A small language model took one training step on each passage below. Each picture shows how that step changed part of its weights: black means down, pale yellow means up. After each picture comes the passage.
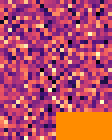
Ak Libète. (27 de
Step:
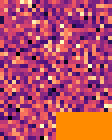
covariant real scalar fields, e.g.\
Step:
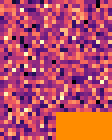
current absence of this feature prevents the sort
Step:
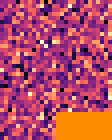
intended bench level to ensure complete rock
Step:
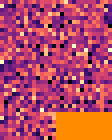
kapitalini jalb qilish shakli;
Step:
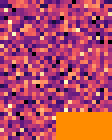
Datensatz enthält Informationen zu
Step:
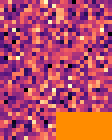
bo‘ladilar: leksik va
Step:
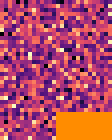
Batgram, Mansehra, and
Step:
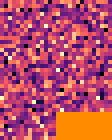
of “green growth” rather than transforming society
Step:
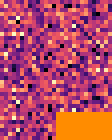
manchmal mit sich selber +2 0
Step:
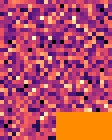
a (non-interacting) Pauli
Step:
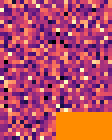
is currently produced in the world, either by the treatment
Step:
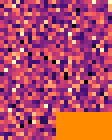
search engines to enhance the user experience, especially in
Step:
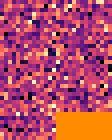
consider the spectral invariance, which may be
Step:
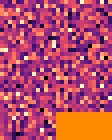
very important that these patients are diagnosed and
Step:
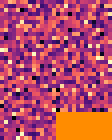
said structure. We approach the digital commons as
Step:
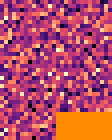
the double logarithmic scale was considered, since
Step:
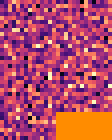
\label{matrixbasis}\eeq where
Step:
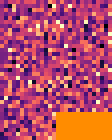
are suitable for their needs. They designed the framework of
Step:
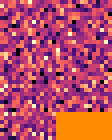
inkluzivno obrazovanje,
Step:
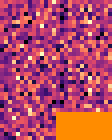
to Osibanjo et al., (2015)
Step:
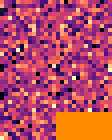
muhtoj turlarni xalqaro
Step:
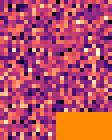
compounds from *Cytisus
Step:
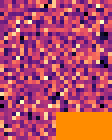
stellar metallicity in advance and to consider the set
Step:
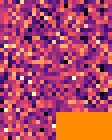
300 faculty members as sample size. A
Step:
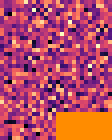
identity. 1. Perceptual Continuity The
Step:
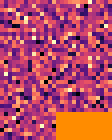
a reverência prestada aos
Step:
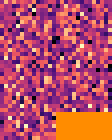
фінансової звітності
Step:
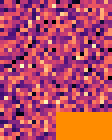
WORKSHOP 'GLOBAL
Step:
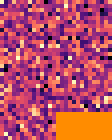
substrates with and without nanoparticles
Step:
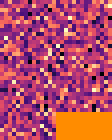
In this subsection we shortly discuss the measure
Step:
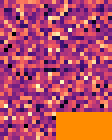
the spectral response of silicon and the overall net
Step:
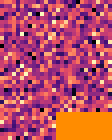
60% всех пациентов. Это
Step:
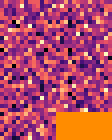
недействительным. Это можно
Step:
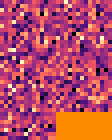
en las relaciones de la matriz del
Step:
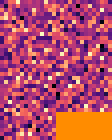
such quadratic phase factors. \subsection{Model
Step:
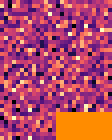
kihívást jelent,
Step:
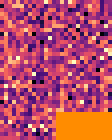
ajralgani, uning miqdori
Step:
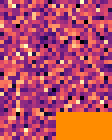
reeds bij Besluit van
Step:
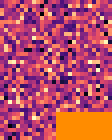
um aplicativo disponibilizado pela
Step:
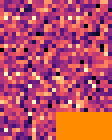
стосовно захисту
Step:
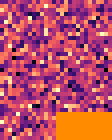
the findings show that NPLs management contributes
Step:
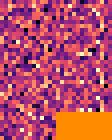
the impact of quality culture in building a green organizational
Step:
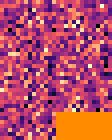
coefficients range from 0.94 to 1.01 with
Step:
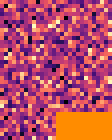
irregular –ella claramente mucho más
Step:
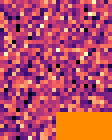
Survival was better without cough, cold
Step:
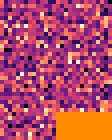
Since the subsystem of system spin plus ferromagnet
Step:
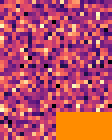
develops during the stages of childhood,
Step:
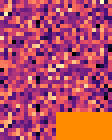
the key factors that led to the performance of the
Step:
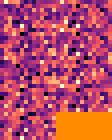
عند الامكانية
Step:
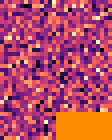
\end{eqnarray} where the other two static components
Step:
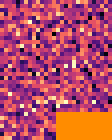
as clays using Atteberg limit test. A
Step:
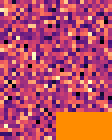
revealed a decrease in the flammability of
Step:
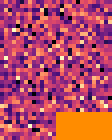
side ($\sum_{p>n}$) corresponds to the
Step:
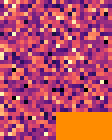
на сегодняшний день,
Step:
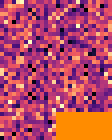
cultural belonging and differentiate their brands
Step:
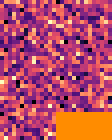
Rolli va ishbilarmonlik
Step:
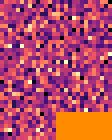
rose-spot cultures for recovery of
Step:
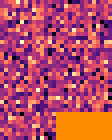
carbon assimilation and the C/N
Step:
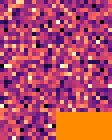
access trace's semantic gap. \newblock
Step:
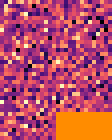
transition of $^{85}Rb$. The spectrum
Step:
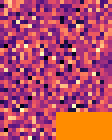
Migratsiyaning bandlik va
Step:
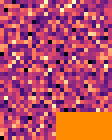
males, 2 females: Orange,
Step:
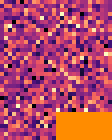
I try to avoid technical jargon.
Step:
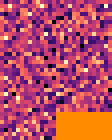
Margam and Jewellery: A
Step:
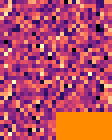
the meaning of the phrase is taken up.
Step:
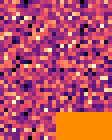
логічних текстів:
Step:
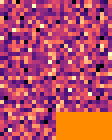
in India, Burma (Myanmar),
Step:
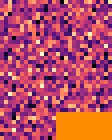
the finding of Sarita et al.
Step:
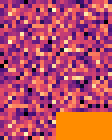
бир жихати тўқималарда
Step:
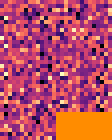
means that we cannot really see the shape of
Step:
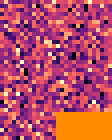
activos y los motiva a elegir
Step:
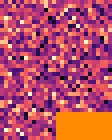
a description of the procedure for extracting an indicator
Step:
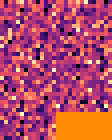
the gauge couplings in F--theory or even general
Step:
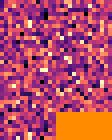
da indelével necessidade de ceder
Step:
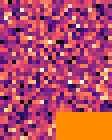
a high stability. V. CONCLUSION
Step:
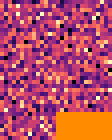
Mode B. Upon initial visual inspection,
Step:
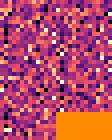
the model were identified as significant determinants of
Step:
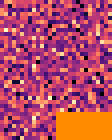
aks etadi. Har bir tilning
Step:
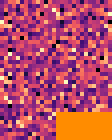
are used to parametrize the equation of state
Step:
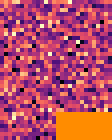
tillardagi semantik maydonlarning
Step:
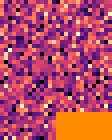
other hand since 1970s, people have been moving
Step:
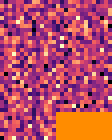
cumin-flavored food (75%)
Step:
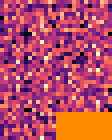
flexão. A argamassa com incorporação
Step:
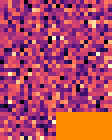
algorithm will produce the same representation for ``sea
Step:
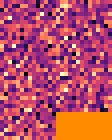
cumulative distribution function of the number of iterations
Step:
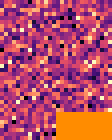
- Moscow: Yurayt,
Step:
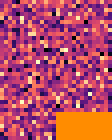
determine the achievement of the Day Care
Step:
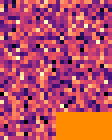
heavy-tailed and subject to substantial and
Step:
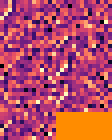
the EL of a single trajectory
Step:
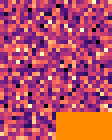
not isotropic, spacetimes which satisfy at least the
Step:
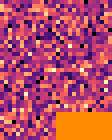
of these solid materials was detected upon excitation at
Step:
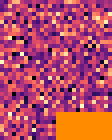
bipolar shaping. The same
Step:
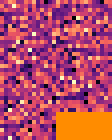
must be heard in appeal only by
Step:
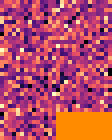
cosmological background, with metric potentials defined by
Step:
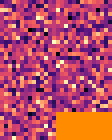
claim. It turns out that one can compute
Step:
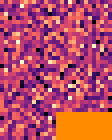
korxonalarida imkon qadar
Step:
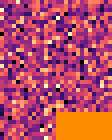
the industrial sector with regard to employment potential,
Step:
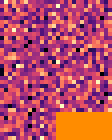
requires two Higgs doublets $H_1$ and
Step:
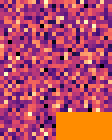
in synthetic indices to be included in the
